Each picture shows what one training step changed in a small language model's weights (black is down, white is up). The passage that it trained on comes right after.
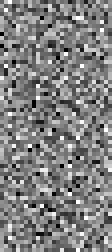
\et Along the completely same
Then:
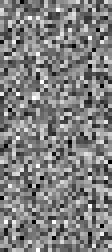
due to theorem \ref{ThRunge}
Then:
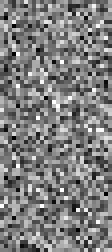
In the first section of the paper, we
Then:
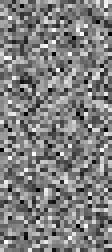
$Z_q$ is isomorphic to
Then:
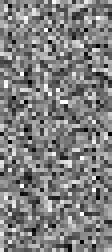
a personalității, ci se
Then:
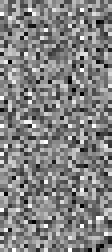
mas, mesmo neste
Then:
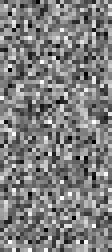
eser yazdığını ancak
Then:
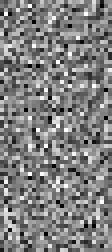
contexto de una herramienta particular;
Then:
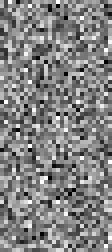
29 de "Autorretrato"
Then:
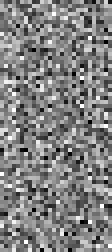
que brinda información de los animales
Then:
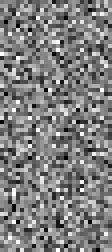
al. Prevalência de sintomas
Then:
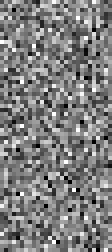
qilaylik, ya'ni
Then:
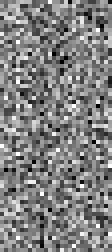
ver que los cafés más
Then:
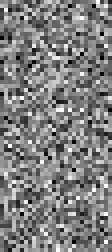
which depends on the unknown values
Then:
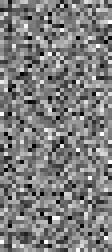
корхоналари толали
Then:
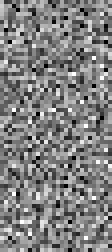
con una prevalencia entre un 11 % y
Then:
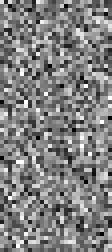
that $u$ is a smooth nonnegative function
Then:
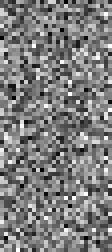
approach is fast and generalizes to any
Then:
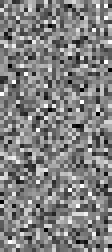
percentage. Het is zeer
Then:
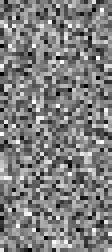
the identity of $\pi_*^G(X)$.
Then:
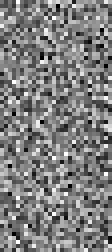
the unit of the adjunction
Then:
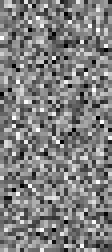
\per(A)$. Thus we have $(\per
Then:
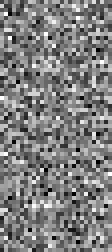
quyidagi takliflarni berib
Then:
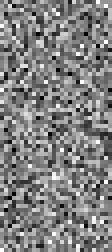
R., Friedman J. The Elements
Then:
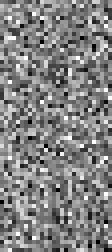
propiedades medicinales que son
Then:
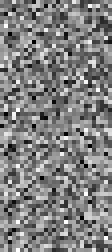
\end{proposition} \Proof We
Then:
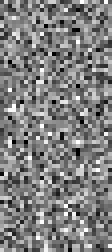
important results have been obtained for this function
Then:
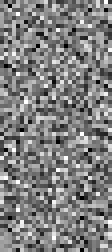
et combinées des réseaux
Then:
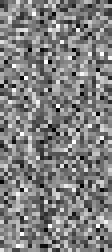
phonetischem Alphabet
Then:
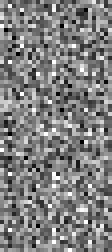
Projeto Memória da
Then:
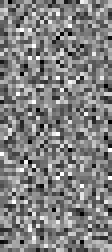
mathematics Ph.D.
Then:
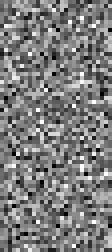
E. Celeghini$^1$,
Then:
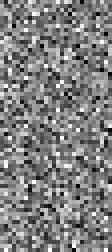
$\supp f = \supp v$. But
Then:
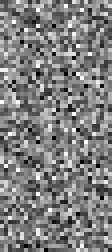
ko‘rinishda tahlil
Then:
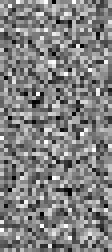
Si on définit les
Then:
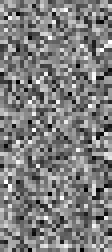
so'z har jihatdan aslyat
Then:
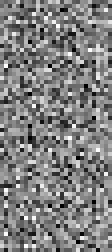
is robust enough to be an
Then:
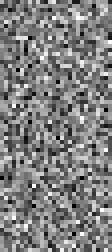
which explains geometrically,
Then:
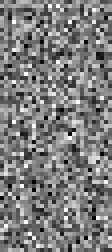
наличии пропусков,
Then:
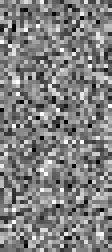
M$ has a naturally induced almost
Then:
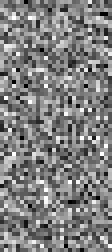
disks). In this note we give an
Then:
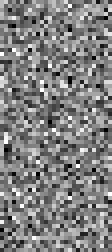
Wright State University,
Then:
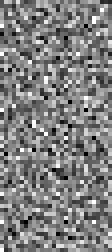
\ref{section of lower bound} and Section
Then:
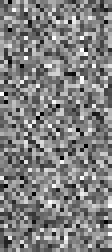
dass sich die Lernenden mit
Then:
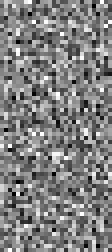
f'}0$, there is a curve on
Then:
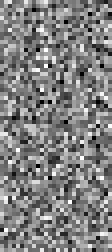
if one allows $W$ to be
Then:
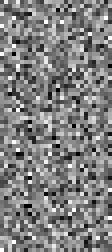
Fisher information inequality, and to use
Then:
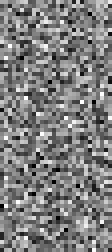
$\lambda$ is $Z^\lambda$. Then
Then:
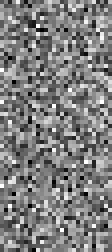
samarasiz bo‘lib
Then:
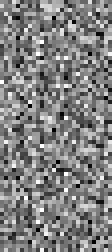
Biji Buah Pinang
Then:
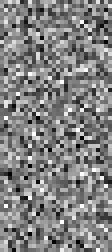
an impossible condition. On the other
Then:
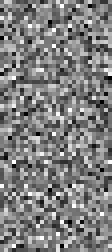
the argument used in the proof of
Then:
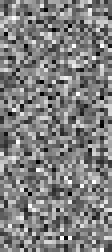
properties of $u_{\varepsilon}$. Similar
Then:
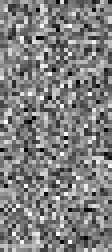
\eqref{Herm:EF} into
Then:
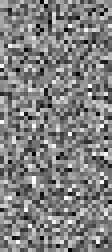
превише сложена,
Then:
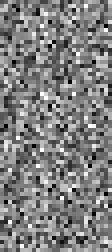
with \eqref{conv:13} and using
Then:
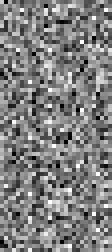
bei vielen Forschenden
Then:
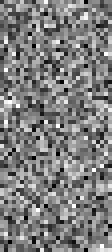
contract. Democratization
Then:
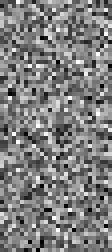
of the unit. The action of the
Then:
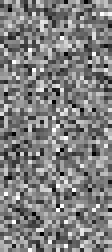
such that \[ \forall \tau \in
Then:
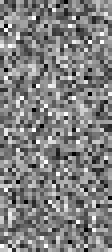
scalar singular vectors corresponding to the
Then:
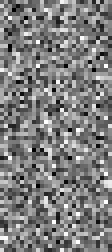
tajribalar ko'paygani
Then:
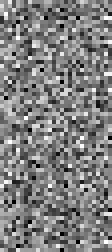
is mapped to a scalar operator, which
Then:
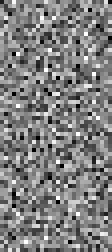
passare attraverso la sua
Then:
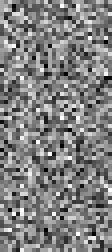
for any $n<\infty$ and any subset
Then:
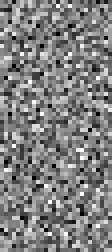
режимных параметров
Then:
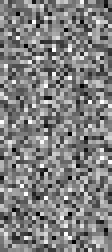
Бу жараён эса
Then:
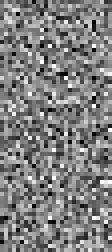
werd uitgesproken.
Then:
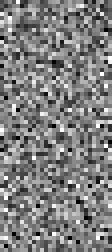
matter of writing out the maps
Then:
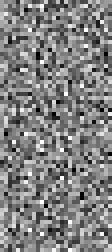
висував свої
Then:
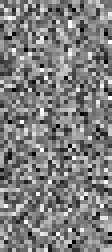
and range (0.49). This
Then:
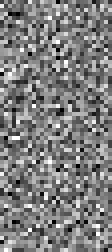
an $n$-th cosyzygy
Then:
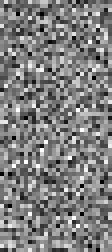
We note that, as Serre kindly
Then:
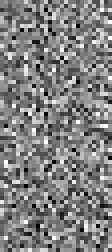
ФРН кредитор за
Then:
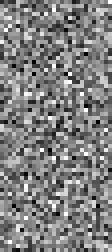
son parte de su rutina
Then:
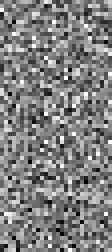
registro de defunciones. En
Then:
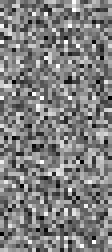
native language classes based on
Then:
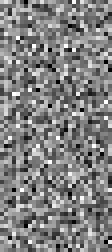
1, including the maximum processed
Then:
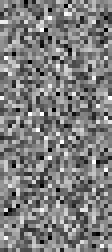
vaqt sarflaydilar, bu
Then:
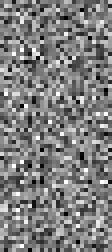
italiano es la de la prensa y
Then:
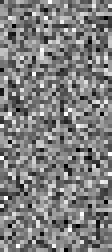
action is \textit{based}). By
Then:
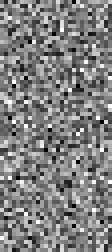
$(0, \alpha]$ for any $n\in
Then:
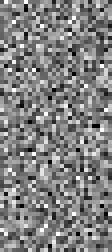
(3) образуют
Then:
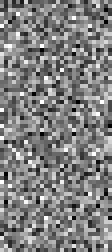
políticas públicas mais
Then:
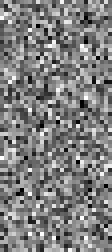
hududlarda barqaror
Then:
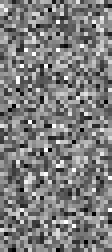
Ne ushın altın tis
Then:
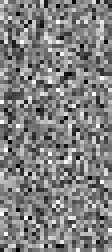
Temirova M.K.
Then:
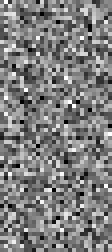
muassasalarga tegishli.
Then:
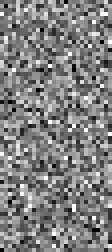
como instrumento didático
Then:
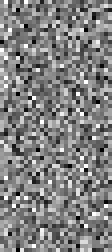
F. WILKEN, K.
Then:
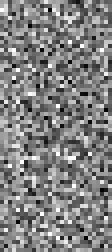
aux us et coutumes locales.
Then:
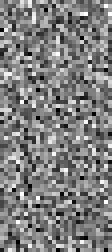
perspective. Primarily,
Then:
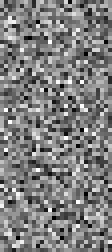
the decomposition $ H_S \oplus
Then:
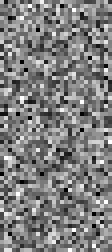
eventos de suradas. La
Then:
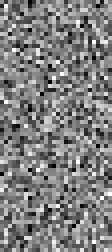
ilgili görüşlerinde
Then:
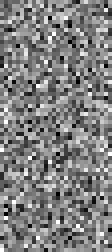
since $I_{\Lambda}$ is projective,
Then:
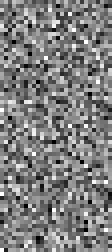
Decomposition for Minimum Rank
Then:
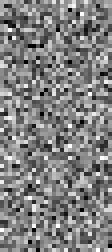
commutatif (ou un anneau
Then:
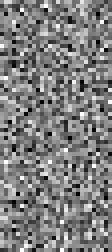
if $\tau=0,$ writing simply
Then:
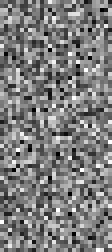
exports of computer services and
